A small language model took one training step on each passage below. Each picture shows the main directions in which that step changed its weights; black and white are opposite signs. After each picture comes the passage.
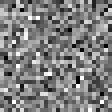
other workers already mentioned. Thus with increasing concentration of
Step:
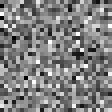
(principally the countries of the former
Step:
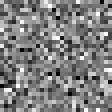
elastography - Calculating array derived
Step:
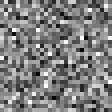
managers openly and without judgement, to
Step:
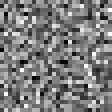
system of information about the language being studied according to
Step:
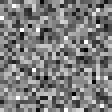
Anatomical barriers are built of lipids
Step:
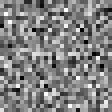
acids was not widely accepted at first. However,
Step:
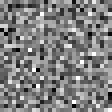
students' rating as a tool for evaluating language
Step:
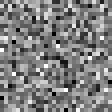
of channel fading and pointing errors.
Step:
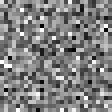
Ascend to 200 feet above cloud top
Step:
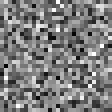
diffractogram. The diffraction
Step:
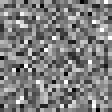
surfaces with arbitrary curves but we can
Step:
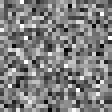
divided people into food-secure and
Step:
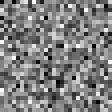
and *C. hysocella*
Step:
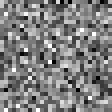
migration of people to the city for the purpose
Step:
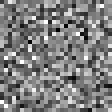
natural gas (NG) [3], and
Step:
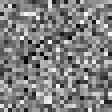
here, the preferential manner of resource
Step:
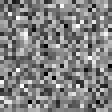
a normal or non-specific pattern of
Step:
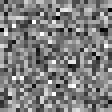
literary work to life and gives it an appropriate
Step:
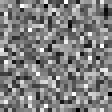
The solid complexes of IBTS and
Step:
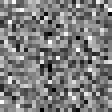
This was cross sectional study carried out during March
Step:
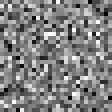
of ENG, migration was significantly reduced in
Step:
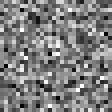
*Optik*, vol.
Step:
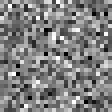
of an overall plan whereas it could also take a
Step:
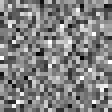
is subjected to a considerable increase in volume which
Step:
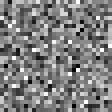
- Tass, P. A., and
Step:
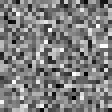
period of 10 minutes with the aid of a
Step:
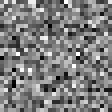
"infills" or shear walls.
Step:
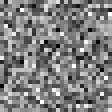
Chemistry, Government Vidarbha Institute of
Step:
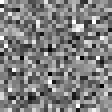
start_lng, end_lat,
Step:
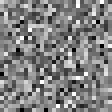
The log-log plot of the equilibrium
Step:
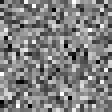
\quad (15)$$ The distribution of the largest
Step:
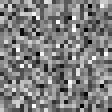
in the parameters in trying to limit the order
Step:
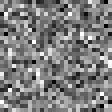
economy in Hungary' discussion paper was prepared
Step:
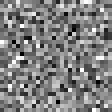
only two vehicles means (A-3398 and
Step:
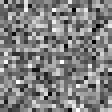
pentru toate sectoarele
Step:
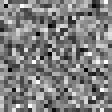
Biological Ordinary Differential Equation
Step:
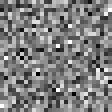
the model was generally good; there were only one
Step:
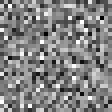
of operation research tools in project selection.
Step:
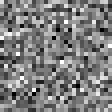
high value crops in summer season among the consumers.
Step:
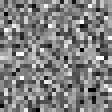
height Number of productive tillers
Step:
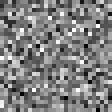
Include: - File format,
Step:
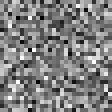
a billion people around the world suffer from
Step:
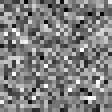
record of deliverance. Asgardia
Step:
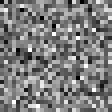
Lulwah Alyahyan received
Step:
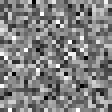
skills to handle the difficulty of balancing work
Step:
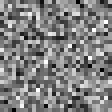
is a critical need to streamline toxicity
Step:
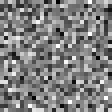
the current they are capable of conducting and the operating
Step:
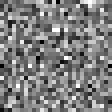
was used [77,78] to individually
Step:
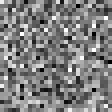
2007). Orients the participant to the program
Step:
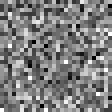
the banning of street trading and provision
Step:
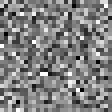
oscillator and particle in a box.
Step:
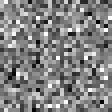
point in time or for a specified sample period.
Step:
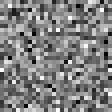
are seen in those less than 2 years of age
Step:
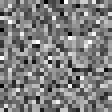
Received: 17 October 2025 Accepted:
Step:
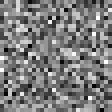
senior high school level; and the contextual
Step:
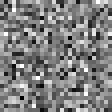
validated the results using radiometry and actinometry
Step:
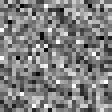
H₂O), indicating better lung compliance
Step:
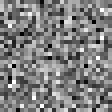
is usually shocking to say the least.
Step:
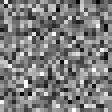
Proceedings of the 25th EMAC
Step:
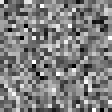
epidermis remains morphologically uniform.
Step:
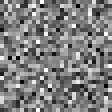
degree of satisfaction of the patron's needs
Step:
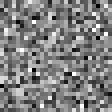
fulfill their other responsibilities as a school
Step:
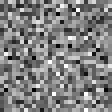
the air molecules are deflected.
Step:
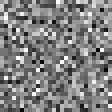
partnership with customers and suppliers in which
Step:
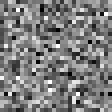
has not favoured the school leavers
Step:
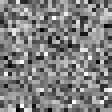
combining gastronomic tourism facilities into a single
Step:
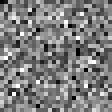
also help families move beyond superficial
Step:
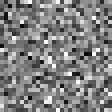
final weeks of the year. Security is a
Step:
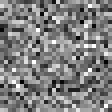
who provides the equipment, materials or other inputs
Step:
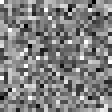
Institute, Samarkand city,
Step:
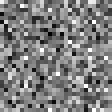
& Atanassov, K.
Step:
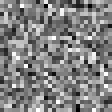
The need to feed its citizens and to sustain the
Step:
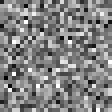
content and levels are continuously being improved as part of
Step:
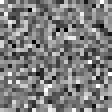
also shows that the in-plane shear
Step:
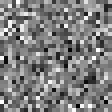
significantly enhance beneficiaries' living conditions. Table
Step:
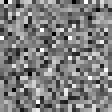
course of time: some affixes remain
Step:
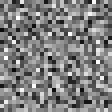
a low-stakes context; and
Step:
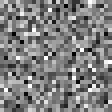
with different morphological characteristics and structure [2].
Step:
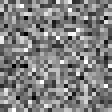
state policy in Uzbekistan.
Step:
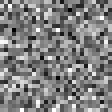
of adolescents, openly or
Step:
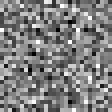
which a control loop is closed via a shared
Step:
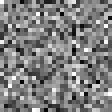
addressed. Educational institutions must establish clear policies and
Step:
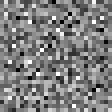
traditional adult milestones that are set by society
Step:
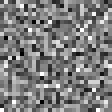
effect of the circular perforation of the
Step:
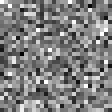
said that respondents gave a lot of positive feedback
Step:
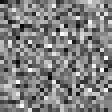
very significant difference of concentration level for nitrate as
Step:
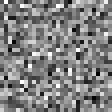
WLF formula. At the same
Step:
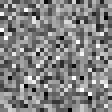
in inpatient treatment at the National hospital
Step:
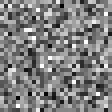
of chicks A total of 720
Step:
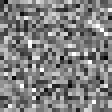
designed. It was adapted for two-dimensional
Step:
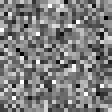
tree induction, Information gain, classification,
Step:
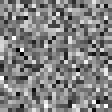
integration of these communities into urban technological innovation strategies.
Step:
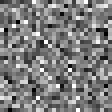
higher education institutions in enhancing job skills for production economy
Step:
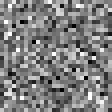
$e' = \text{return }
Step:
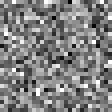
plants. Study Design: Ethanolic extracts of
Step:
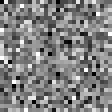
Green New Deal policy, aimed at systemic
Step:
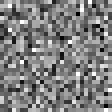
were made, one anterior and the other posterior
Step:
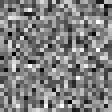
by streaming a video conference application. The
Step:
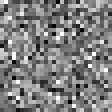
Program IGBP International Geosphere-Biosphere
